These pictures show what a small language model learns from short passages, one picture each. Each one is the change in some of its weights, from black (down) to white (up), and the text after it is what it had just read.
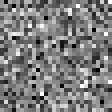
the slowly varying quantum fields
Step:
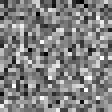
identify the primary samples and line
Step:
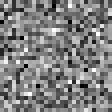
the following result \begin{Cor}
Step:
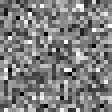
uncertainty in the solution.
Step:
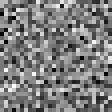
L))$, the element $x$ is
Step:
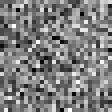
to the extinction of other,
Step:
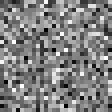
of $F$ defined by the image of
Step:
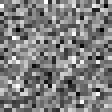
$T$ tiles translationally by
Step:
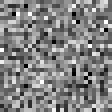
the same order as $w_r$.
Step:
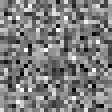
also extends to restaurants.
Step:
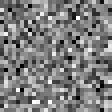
quark with velocity ${\bf
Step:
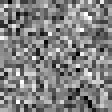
known that the density function within a
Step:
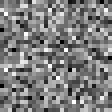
results both for a generic minimizer
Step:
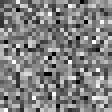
address the class imbalance
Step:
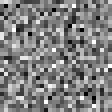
time while attempting to solve the
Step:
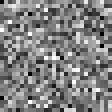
beam profiles at different positions
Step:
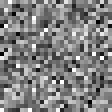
be i.i.d.~exponential
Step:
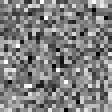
probability of the model ranking a random
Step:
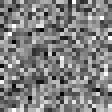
write: "it is often
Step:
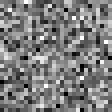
limits the number of solutions that can be
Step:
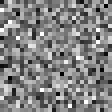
and then more fully discuss this
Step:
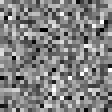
solution vector for $N_{DG}$
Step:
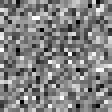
continuous symmetries. In particular we prove
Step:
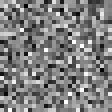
\cite{T2}) in the special
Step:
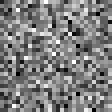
inducing the I-M transition.
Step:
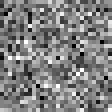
the transformation $c_{1}\rightarrow
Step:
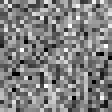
results of Serre. Recently,
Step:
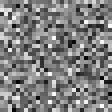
$$ } \eclm \proof
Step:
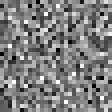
(\ref{eq:pigg}) is
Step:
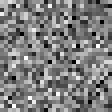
simplest examples of RG flows
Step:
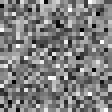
\end{eqnarray} In Eq.
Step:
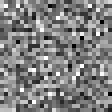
the other extreme case, namely
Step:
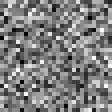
the resulting estimated conditional quantile
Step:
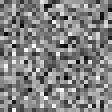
\hbox{\raise 5pt
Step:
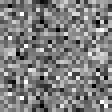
\\ \text{\texttt{ is a random element
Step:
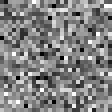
The biologist aim at
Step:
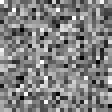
to the weak focusing
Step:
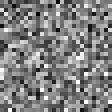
we utilize the Intersection over
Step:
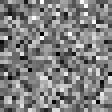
and controls the amount of information
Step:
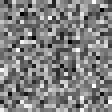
outer QDs. Two
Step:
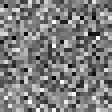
$Q$ of length $n$ and
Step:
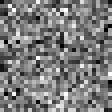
a regular non-singular point.
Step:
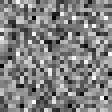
interface is empty then all signs are
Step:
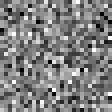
I have developed an extensive
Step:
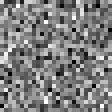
{Applicability of the model }
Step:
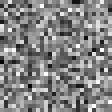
The first one is given by $a\to
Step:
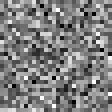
Universe was born at
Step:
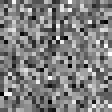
Using MAPLE, the
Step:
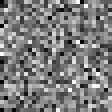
applications each household can
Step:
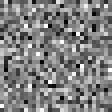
depend on the history of the dynamical
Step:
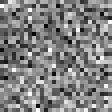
ratio $\tau$, a rate
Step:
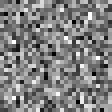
test was a little more
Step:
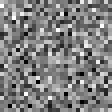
2g_{\alpha \beta} \left(
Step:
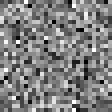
any new edge. The minimum and
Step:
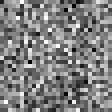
assume that the additional neutron is
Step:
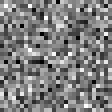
color of Earth sets it
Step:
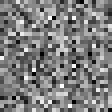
including some remarks and open
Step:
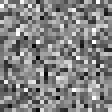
of the elements of $E_c$ and
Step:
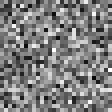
a very surprising result.
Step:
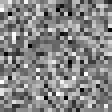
\enq \end{lemma}
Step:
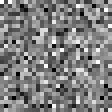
N.~Gopalsami, and
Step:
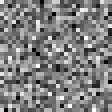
be extended to $L>2$. For
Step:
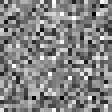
coordinate neighborhood,
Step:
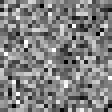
paper was published, it was
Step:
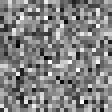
properties of semi-products
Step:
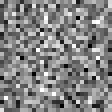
A B \sigma_2 B^* - i
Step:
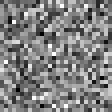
in each Fock state. The
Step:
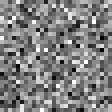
variable-length point clouds that
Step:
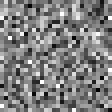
arbitrarily large numbers
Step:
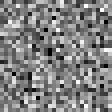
prediction error will significantly
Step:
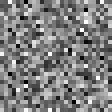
G IV, G III
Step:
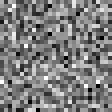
the proof see Theorem 6.10 of
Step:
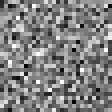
modulation efficiencies for the
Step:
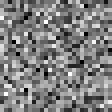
mu values increased severely
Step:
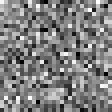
is monotonic, $\beta$ is
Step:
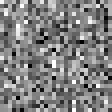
as following. \begin{Def} Let
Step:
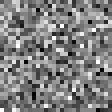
$\sigma_-$ polarized and
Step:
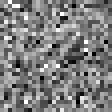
this work was completed. All of the
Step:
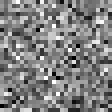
solutions. Special kinds of
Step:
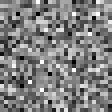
the 1-cocycle conditions.
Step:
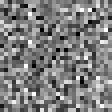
in the literature there is
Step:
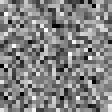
imprimitivity with respect to the
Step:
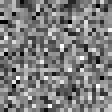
is unstable, and the stable structure
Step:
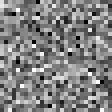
twice through each double point.
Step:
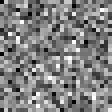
signal intensities between images.
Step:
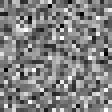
trap this produced typical
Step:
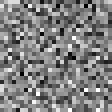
function of the electron energy $E$ is
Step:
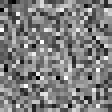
fields, the diamagnetic signal due
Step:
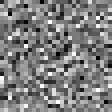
\end{array}% \right],%
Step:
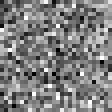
illustrated in the upper
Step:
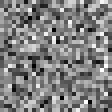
Jr., Alex Ryba}
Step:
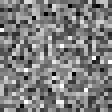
we consider standard Brownian motion
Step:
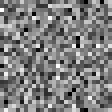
continuous function that satisfies system
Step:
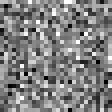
and only if $h$ is measurable
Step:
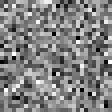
gauge coupling $\tau$ is a
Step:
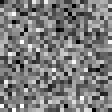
in the presence of such a state. As
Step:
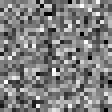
data (as in the case of spectral
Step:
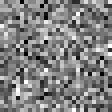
bonded carbon component.
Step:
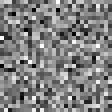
data and combine them to
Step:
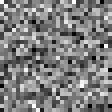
critical conditions necessary for the
